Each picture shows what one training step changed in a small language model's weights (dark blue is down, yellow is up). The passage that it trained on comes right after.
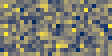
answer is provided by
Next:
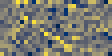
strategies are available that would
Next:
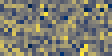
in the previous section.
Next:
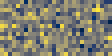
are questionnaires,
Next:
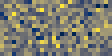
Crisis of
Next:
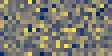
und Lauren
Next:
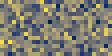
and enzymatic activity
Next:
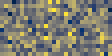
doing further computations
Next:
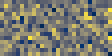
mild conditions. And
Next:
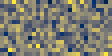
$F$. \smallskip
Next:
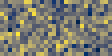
root of the equation*
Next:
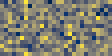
pain results from
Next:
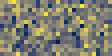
we introduce boards associated
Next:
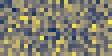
$\pi$ is a
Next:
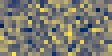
this style is to reduce
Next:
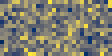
social graph, by
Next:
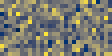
equivalence of the two
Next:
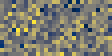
kilku minut
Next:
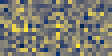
consider a regularized version
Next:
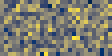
instruments. The
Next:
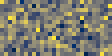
digital knowledge commons in
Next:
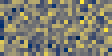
first author, who
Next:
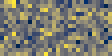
essays, and
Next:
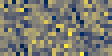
surgery has become
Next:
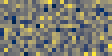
from treatments like
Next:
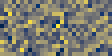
the analysis of the different
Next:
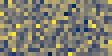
of $a$ and
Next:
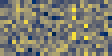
projects. Furthermore, the
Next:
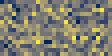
dan pandangan
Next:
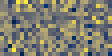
solvable group.
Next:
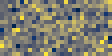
evidencia que o
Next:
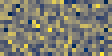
such that $a,
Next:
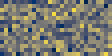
$n$ and
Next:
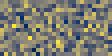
of related records was
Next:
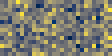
Furthermore we also identify
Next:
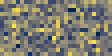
que consiste en el
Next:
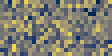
under BP in
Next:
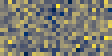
} \forall \delta
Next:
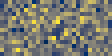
Respublikasining bank
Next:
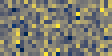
na perícia
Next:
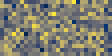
Corollary 3.4 of
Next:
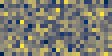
$s \leq
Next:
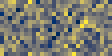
convex, the last one
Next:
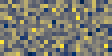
by event distribution of
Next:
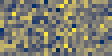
estimate based on Kim
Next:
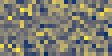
environment for innovation.
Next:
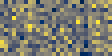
of blockchain technology
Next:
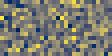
y validar la
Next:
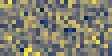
in the structural
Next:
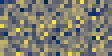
14: Relative
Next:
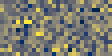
case we remove
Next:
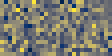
the metric tensor by
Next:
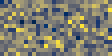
of preserving the identity
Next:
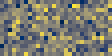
on how to pick
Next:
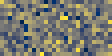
the applied interpolation
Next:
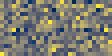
e_i$, and
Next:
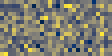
показниками у
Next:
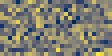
va varaqlar
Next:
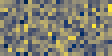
does not affect the results
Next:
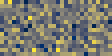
$\gamma$ in
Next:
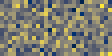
ergodic harmonic measure
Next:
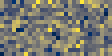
well as copying or
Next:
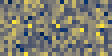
ou informações sem
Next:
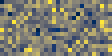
positioning among the
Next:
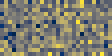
parameter $t$
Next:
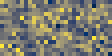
for control or at
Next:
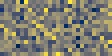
should be solved before
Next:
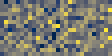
microscopic particles,
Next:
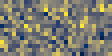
of the degree of a
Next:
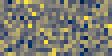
some fragments exist in
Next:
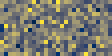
measurement was reduction in
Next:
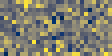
$h$ fixes
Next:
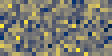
numerical simulations, we simply
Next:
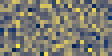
property. Any
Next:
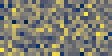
on Information Society
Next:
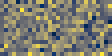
quritish va
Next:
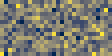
International Multidisciplinary
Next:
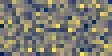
Gumbel per il
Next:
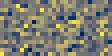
allows us to conclude the
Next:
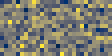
Vector Machine
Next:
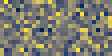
large number of numerical
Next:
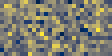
Diante de
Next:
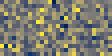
at least one solution for
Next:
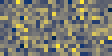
for which only approximation error
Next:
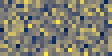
education in comparison to
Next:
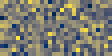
Journal of Research and
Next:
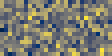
traded in a market
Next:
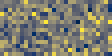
an increase in the velocity
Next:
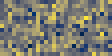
prove it in a neighborhood
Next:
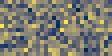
high-voltage direct
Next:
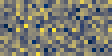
enlarged during
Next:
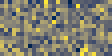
in the rice
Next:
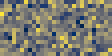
the cluster
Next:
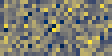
samaradorligini oshirish
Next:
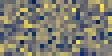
hence, by the
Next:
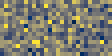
a standard oriented
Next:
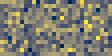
the encouragement and support
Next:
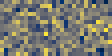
number of different ways.
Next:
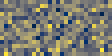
mean field specific spacetime
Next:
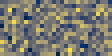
the terms from the second
